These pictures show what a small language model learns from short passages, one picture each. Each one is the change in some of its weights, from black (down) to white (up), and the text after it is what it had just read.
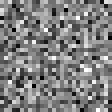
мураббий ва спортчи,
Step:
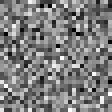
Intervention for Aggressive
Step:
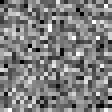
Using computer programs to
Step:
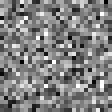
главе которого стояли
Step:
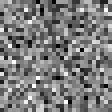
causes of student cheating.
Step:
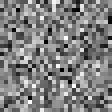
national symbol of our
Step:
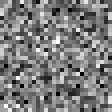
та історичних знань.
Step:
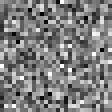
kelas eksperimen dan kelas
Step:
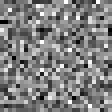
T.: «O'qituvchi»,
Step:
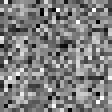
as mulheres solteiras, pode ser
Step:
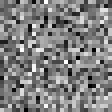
dan farqli ravishda,
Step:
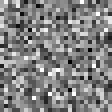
das möglich sein. So habe ich
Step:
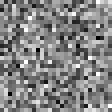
de forma clara os benefícios
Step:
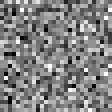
harbiy kadrlarining kasbiy
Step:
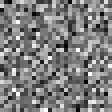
adanya rancangan sistem ini,
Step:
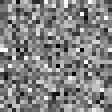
respuesta negativa y siendo
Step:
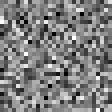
biogeográfico: nativa
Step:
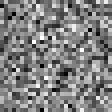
as portas do serviço público
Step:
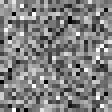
che influiscono sul campo
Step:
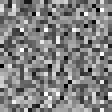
в Сурхондарьинской
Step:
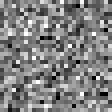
Remate en el municipio
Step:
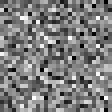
félrevonja, és
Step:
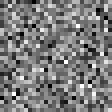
fonction, Peter a fait
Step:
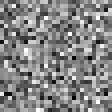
eficiência, economia e capacidade,
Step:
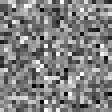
mostró que es frecuente la
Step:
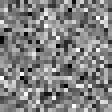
distancia, enseñanza
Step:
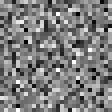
ishini to‘g‘ri tashkil qilish)
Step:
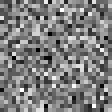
Karangrejo 04
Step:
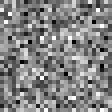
FDI/FDS obtenidos
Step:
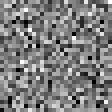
digunakan yaoti “menurut
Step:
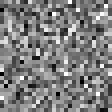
халис намуналари. –
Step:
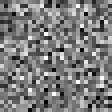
Heaven’s Door”.
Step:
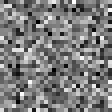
strategies affecting implementation of
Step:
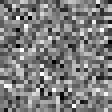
of the most common forms of
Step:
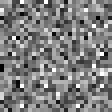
групу, входило 37
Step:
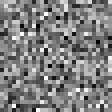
por correo durante la semana del
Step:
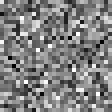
bu yo'nalishda ular tez
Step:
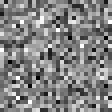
berish va olish, Xizmatni
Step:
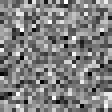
Суммируя результаты, можно
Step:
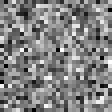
деган ёзувлар нимани
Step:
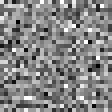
para ver sobre todo de cerca se le
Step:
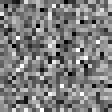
importância que a língua oral
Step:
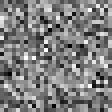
a interação adequada entre
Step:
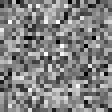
ko'rsatadiki, zamonaviy
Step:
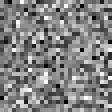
ideas e información se comunican
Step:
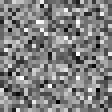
siti di campionamento per diverse
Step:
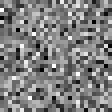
capacidad para relacionar sus experiencias
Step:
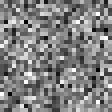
pedagogika instituti O’zbek tili va
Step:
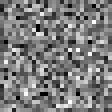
ferramentas para desmatamento e
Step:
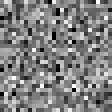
no lo hace para dar, la
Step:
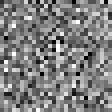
that mental skills are the
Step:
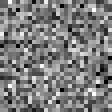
keng tarqalgan badiiy
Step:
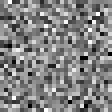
bugungi kunda 136 dan
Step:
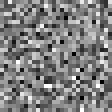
o‘rgatdi. Ammo u
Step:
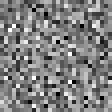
de netto winst in de
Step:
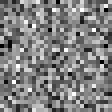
considerando uma unidade de área e um
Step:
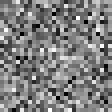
mit den Eltern liegt in
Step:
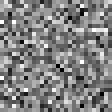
çalışmalarında 23-31 yaş
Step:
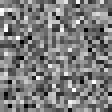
мигрировать в другие
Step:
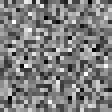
ya da pasif olarak, uzun
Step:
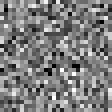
липы - Academic research in
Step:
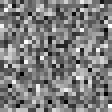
ceden a la revista el
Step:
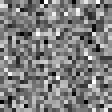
perkembangan zaman semakin
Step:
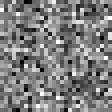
UZBEKISTAN //
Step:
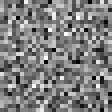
Belgique (Paris), la
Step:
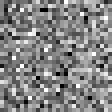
se buscó ver si existían
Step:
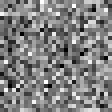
U tovush haligacha
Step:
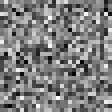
bo'ldi. Xalq bilan
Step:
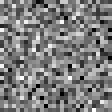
analysis indicated significant increases
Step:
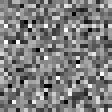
Di tengah masyarakat yang
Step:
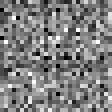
Ш.К. (Бухара)
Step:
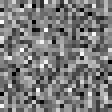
он проводится в формате
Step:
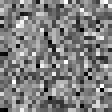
гармонии. Сердолик
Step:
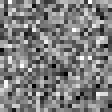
axloqiy chegaralarni biluvchi
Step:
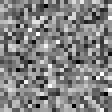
Borghese fuori di Porta
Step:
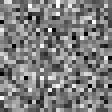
esențială pentru
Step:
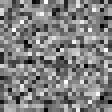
они не позволят себя
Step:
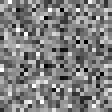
ossatura tipo Dom-ino na
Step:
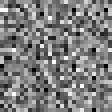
30 horas de permeancia en
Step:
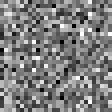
ilmiy-texnikaviy axborotlar
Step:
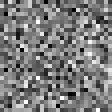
xavfsizligi qoidalariga
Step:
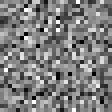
неопределенный диффузный
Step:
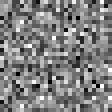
и архитектуры. –
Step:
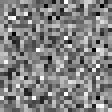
téléphone mobile
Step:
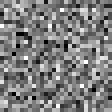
jabrlangan shaxs hamda
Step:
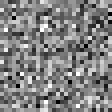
traduisant un déficit
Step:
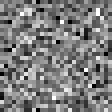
respecto formulada por el Comité
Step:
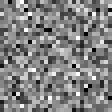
(lúc trước
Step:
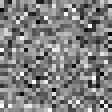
çalışan geleneksel ekonominin
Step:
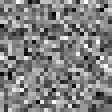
patients. Endokrynol
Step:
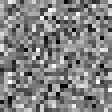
madaniyati, an'anaviy va
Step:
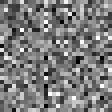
утвержденного плана.
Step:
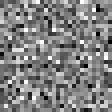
na ficha de qualificação,
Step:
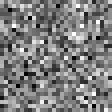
foco de análisis debe,
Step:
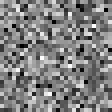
dilaporkan peneliti dengan apa
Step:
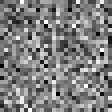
Вт до 1 МВт; -
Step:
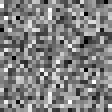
Tolerantlik tafakkuri
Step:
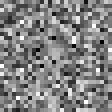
iqtisodiyotda katta o'zgarishlar
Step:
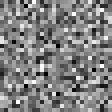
ShDPI Biologiya
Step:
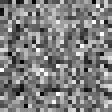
2. Лебедева,
